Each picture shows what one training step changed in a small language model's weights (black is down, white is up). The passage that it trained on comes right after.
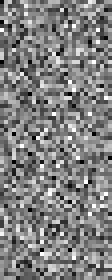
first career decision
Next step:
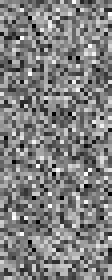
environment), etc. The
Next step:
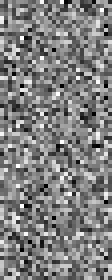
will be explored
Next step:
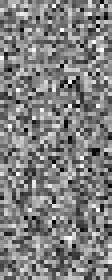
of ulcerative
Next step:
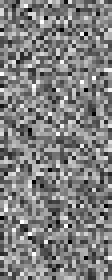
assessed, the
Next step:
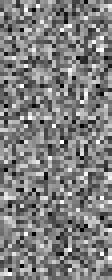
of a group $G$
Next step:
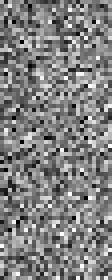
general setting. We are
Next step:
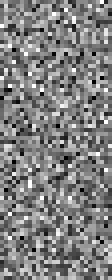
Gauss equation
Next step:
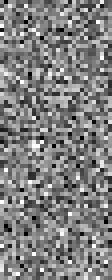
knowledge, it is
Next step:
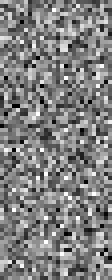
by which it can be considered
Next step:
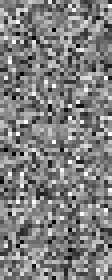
is strictly
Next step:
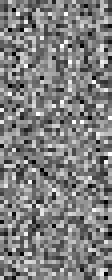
to the boundary and is
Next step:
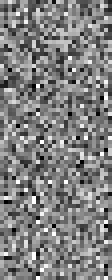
to the monograph by
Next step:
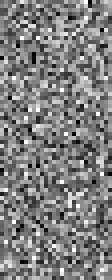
estimate and update
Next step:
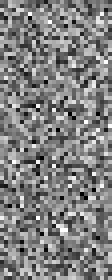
system, including the one
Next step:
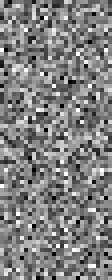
worn out that not all
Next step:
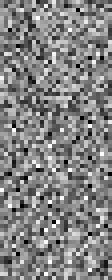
diagnosis is a
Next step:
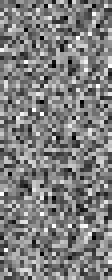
and 5 of them were
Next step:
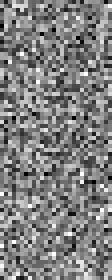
this, or like if
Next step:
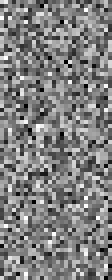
transmission network by
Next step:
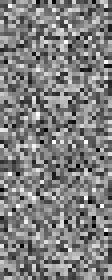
them, which include
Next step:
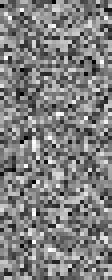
using higher order differences.
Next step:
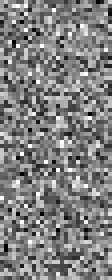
this can be done by
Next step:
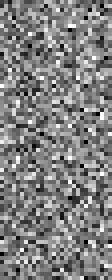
During our study we
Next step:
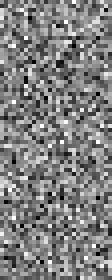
employee development and
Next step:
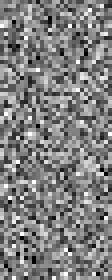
it suffices to show
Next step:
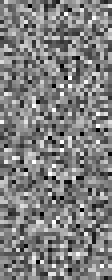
If the elliptic
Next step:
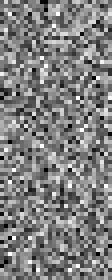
Analysis In %
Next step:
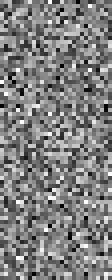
not necessarily
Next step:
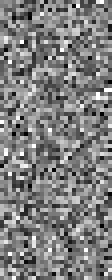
are presented to show the
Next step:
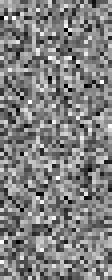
over these desirable
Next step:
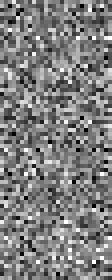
phase must remain
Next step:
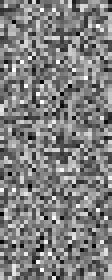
for engineers,
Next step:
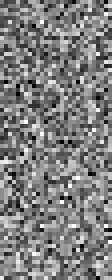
$\omega$ in the
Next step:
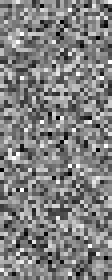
independent (but not
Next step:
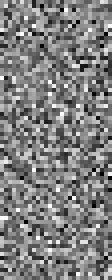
Concerning the
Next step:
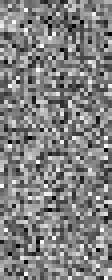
the speedup in
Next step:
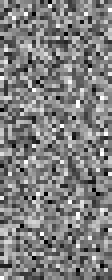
with Ising spins
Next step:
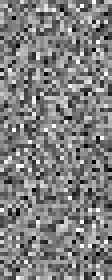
BB41 with a
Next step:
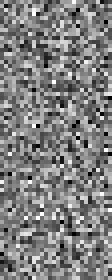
Surface treatment
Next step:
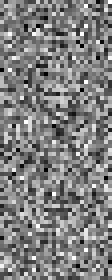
Amer. Chem.
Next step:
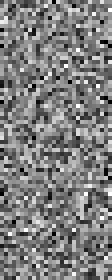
number of Einstein
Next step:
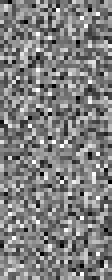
the pure graphene
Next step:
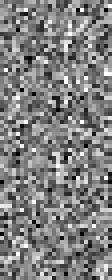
is equivalent to say
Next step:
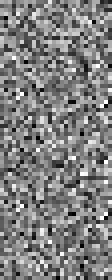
we also derive some of
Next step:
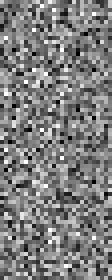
beforehand from
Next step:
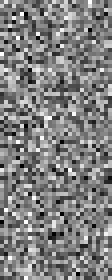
holds for the maximal
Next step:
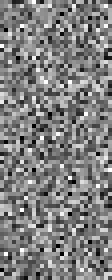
automorphisms of the
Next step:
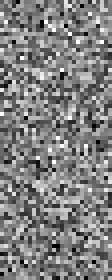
so abstract and
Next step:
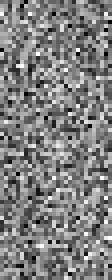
directly affects the
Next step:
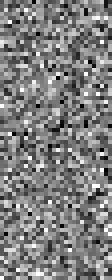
\subset V$. Let
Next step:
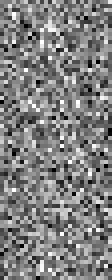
E. Witten for
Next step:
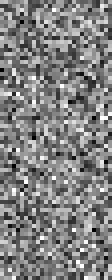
by only temperature,
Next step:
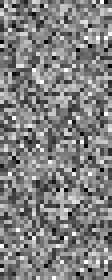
when loading the
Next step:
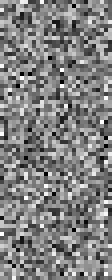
and explicit finite
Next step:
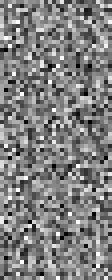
is sometimes located
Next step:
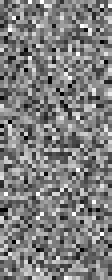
Bold numbers
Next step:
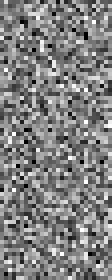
elements of the form:
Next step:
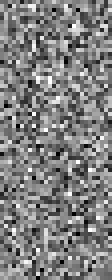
above with $B$
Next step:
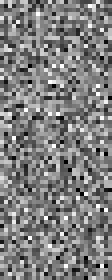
the combined system has 10
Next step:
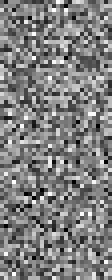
outcome. When
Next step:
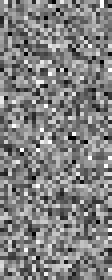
fact that subcritical,
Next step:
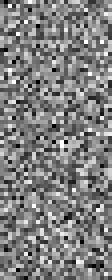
tables of contents
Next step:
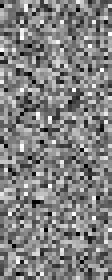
water volume, there
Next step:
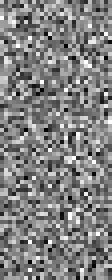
stiffness parameters
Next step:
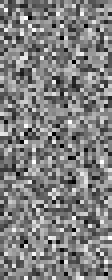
and efficiency of the
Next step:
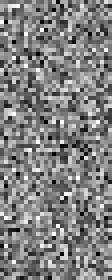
a branch of
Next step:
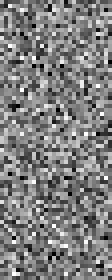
energy landscape
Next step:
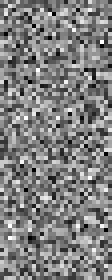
group} if for every
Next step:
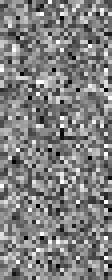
provably accurate
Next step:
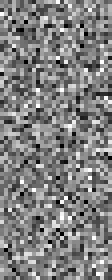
of pediatric
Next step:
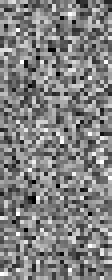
of all pairs
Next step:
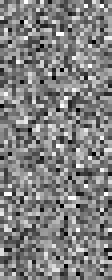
mode located at
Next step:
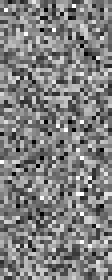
data, consisting of
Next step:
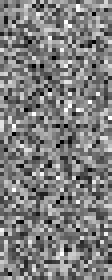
bias partially
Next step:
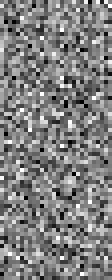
and Rawat
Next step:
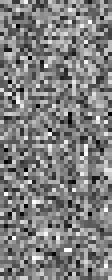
as a probability of
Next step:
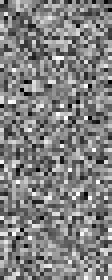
fixed. This together
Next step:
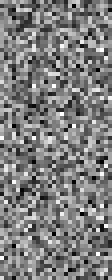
on their respective state
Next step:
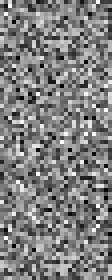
these tests. The first
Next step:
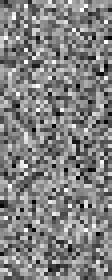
applied. To
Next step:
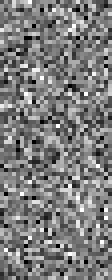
$\log n$. It is
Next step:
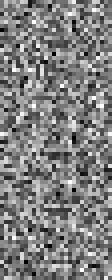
of #2 and
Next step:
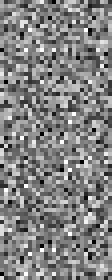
nation may or may not
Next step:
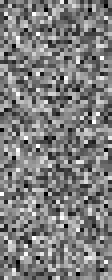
supplying 7.28
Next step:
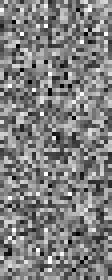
and $K$ exist at
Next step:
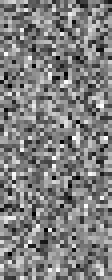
of $C$ with
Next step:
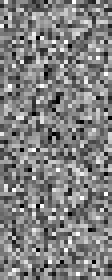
since $y$ and
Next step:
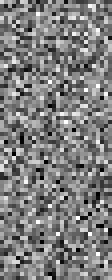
the direct economic
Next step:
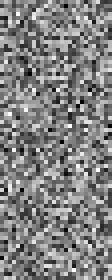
we discuss the application
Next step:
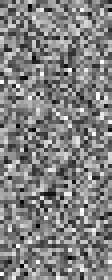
paper we derived the
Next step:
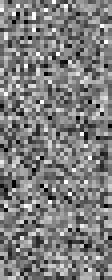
is no reason to
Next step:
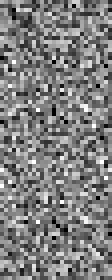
on the one hand, to
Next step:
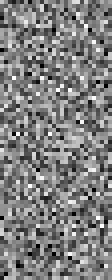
argument above we may
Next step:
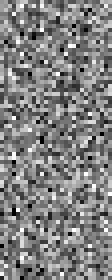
viruses and other
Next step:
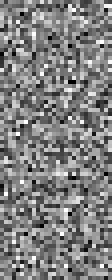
is observed that with
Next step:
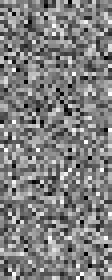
Building up an
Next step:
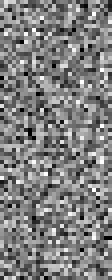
dual of the closed
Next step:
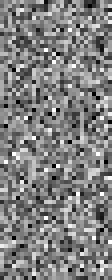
was undertaken by
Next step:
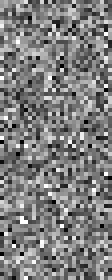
and converted them into
